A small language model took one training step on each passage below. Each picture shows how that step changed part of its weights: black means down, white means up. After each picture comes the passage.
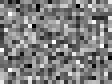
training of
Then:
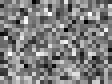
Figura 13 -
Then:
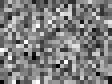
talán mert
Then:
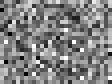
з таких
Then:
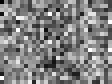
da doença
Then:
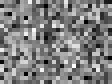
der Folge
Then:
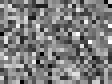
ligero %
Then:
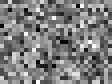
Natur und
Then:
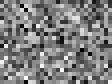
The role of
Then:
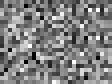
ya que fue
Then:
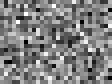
usar na sua
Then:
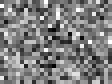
linha da
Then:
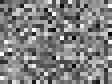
Entering the
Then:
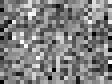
уже не раз
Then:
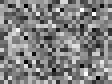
mediador que
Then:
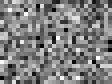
a favor
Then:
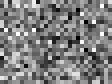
minimativ bu
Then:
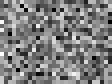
De otro
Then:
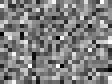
cesty a
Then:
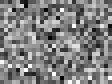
direito e a
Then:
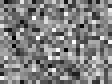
la ley o
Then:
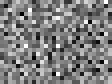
É uma
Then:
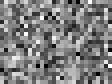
electos son
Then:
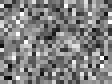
da qui che
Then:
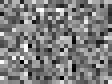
boyu ve
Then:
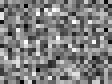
hal qilish
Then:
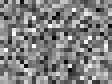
– Karol
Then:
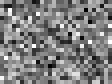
lanza una
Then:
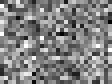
birine ait
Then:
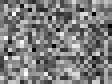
grading The
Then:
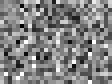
and a control
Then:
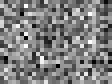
Of Art
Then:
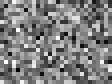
un total
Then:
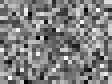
e incluso
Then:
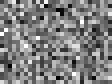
il faut
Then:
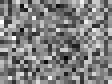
et 0 si
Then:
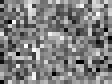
с одной
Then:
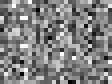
sistem o are
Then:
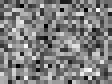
Pierro &
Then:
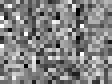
un visor
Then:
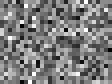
of birds
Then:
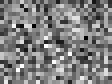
the IV
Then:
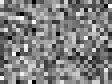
het ontbreken
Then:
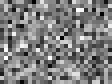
su marido al
